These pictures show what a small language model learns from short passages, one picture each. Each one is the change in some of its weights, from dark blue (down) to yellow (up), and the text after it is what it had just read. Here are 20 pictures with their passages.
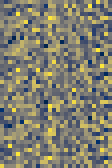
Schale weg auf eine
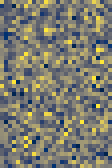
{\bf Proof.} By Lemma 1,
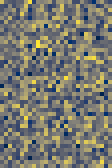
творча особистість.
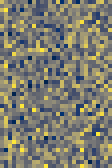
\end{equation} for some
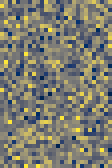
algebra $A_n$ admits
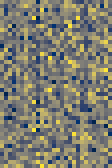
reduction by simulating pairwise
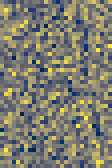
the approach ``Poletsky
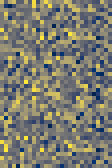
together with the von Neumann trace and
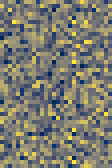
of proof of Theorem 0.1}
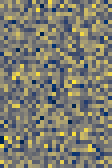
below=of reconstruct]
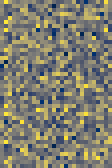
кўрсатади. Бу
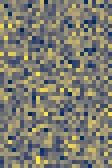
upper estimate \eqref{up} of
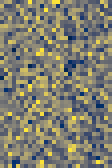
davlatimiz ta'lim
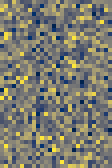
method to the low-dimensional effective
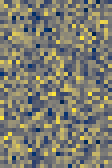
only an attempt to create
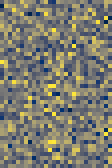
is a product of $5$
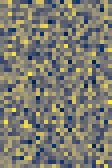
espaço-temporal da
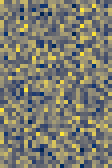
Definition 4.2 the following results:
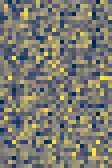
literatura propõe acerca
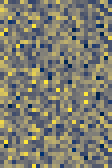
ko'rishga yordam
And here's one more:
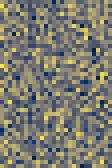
diagram description (or if you like
